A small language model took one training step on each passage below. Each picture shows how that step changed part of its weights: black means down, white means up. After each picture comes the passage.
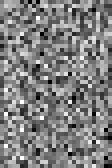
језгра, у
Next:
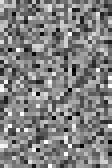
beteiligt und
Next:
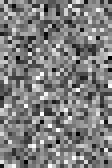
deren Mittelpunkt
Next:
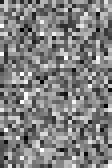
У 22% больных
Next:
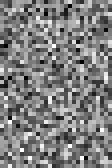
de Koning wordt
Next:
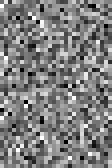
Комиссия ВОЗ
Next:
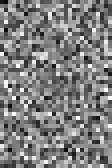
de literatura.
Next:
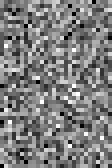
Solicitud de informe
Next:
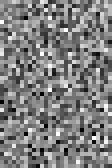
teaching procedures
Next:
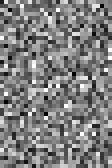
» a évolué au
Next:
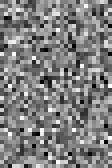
puesto en tierna
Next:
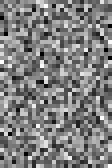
ses i rapporten
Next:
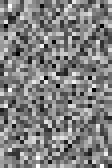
da performatividade ter se
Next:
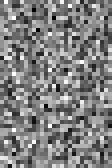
bir ihtiyacı
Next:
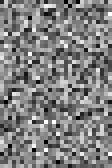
Versionierung, die
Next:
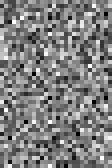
kirishimiz lozim
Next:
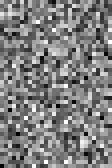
Aproveché esas
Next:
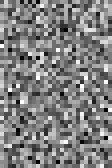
тўла амалга
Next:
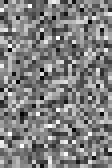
segnata dalla
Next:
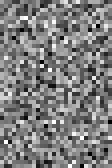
Ushbu asoratlarning
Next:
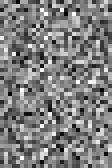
bordi. Turkiy
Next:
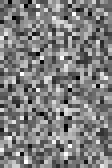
Tomir tarangligi va
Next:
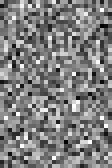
camuffare la
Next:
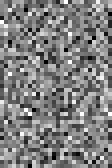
научным и визуальным
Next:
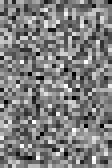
Ular muloqotga
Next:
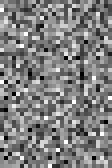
bosqichda asosiy
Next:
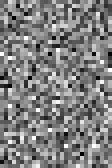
la eficacia del
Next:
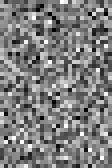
Bu prezidentimizning
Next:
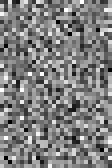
bisogno. Molto
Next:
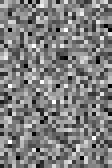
очень низкий
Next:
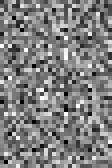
que está inserida.
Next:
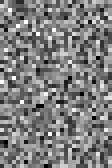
propias condiciones
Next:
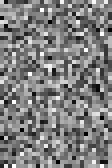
who continued to
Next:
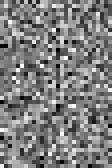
и защите. В
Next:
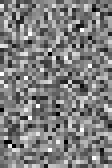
será presentada a la
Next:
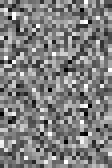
diplômés ont un
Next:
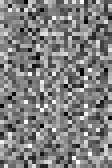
та майже повсюди
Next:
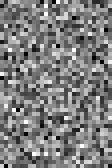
ha permitido
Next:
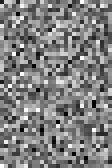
ortiq tomonlarning
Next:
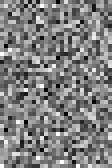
зарур. Бу
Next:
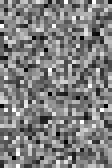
de respuesta entre 1 y
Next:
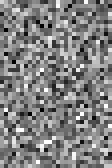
of all people.
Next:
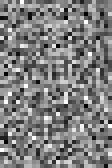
(so'z, so'z
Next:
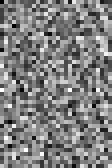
bagagem, mantendo
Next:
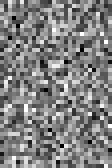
aumento, como o
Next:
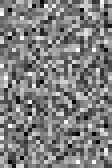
bangun datar
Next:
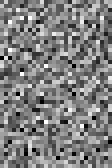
и веса [7,
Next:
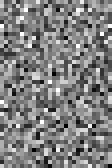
and library staff
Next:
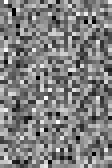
em função da análise
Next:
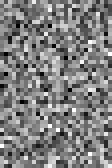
único y lleno
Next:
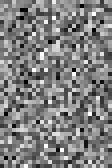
transmitindo força e
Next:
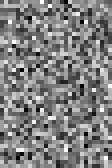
“O‘zbekistonning yangi
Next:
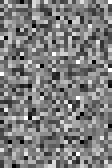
diversidad cultural.
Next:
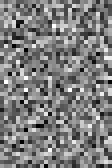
também questões
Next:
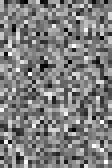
walau terdapat
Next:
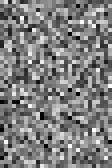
Voroshilov formulasi
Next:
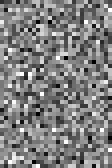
и верности присяге
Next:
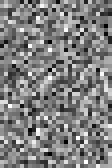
устройства и
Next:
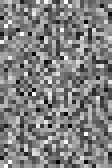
princípios gerais
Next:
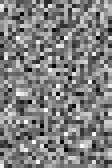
yang diselenggarakan
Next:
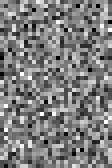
redes de lavagem
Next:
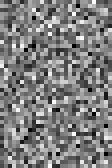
mayin tuzilishga
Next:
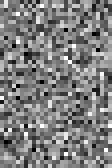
течение 3-4
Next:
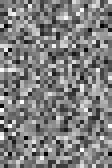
Aceasta poate fi
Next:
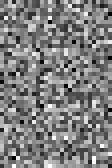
temperamentli insonlar ham
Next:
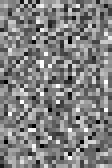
отношений - от
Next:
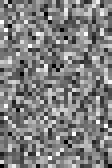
greater discussions
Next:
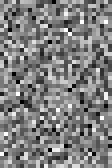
aktivizmu na
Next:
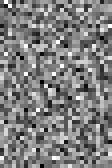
savaşın toplum
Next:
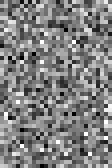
был разработан и
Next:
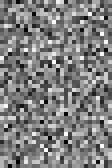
psicanalítica é
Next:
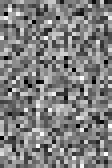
own health,
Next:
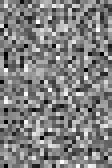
Метод решения. //
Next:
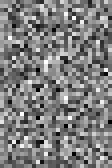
D., SMITH,
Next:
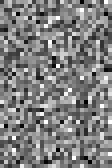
degan haqli talab
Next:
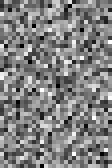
- Rosebrock,
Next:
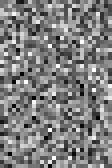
“huecos de la
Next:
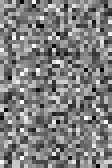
chiqarishni rivojlantirish
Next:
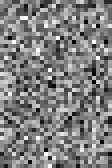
Ushbu maqolada
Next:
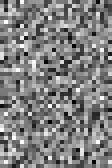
evolución individual y
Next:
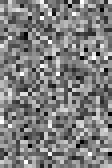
Und denkst du, es
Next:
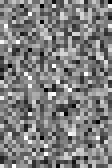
⁴ Nem mesmo
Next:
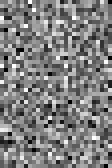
sobre todo en el estado de
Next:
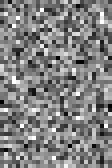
için yazılan
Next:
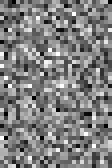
soʻzlari arab
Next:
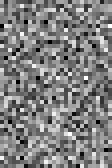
sitúa el germen
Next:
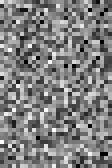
bu algılara
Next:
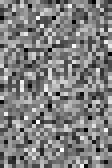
melhor desenho
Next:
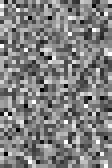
ko'chatlar keltirgan
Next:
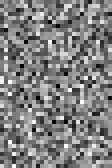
demais, propõe um
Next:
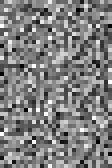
the structure and function
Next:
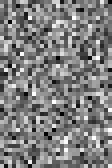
troisième partie qui
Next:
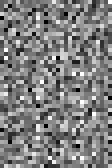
nous avons réalisé
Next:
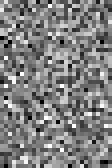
buyruq va qarorlari
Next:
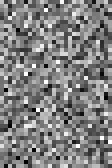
der Nachhaltigkeit in
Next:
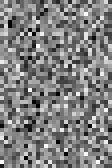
свої місця
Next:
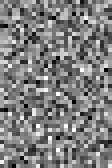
et d' Histoire
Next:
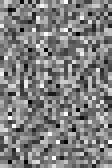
деярли тенг
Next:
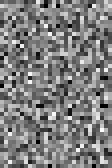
Shu bilan birga,
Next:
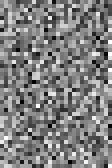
Science and Research*,
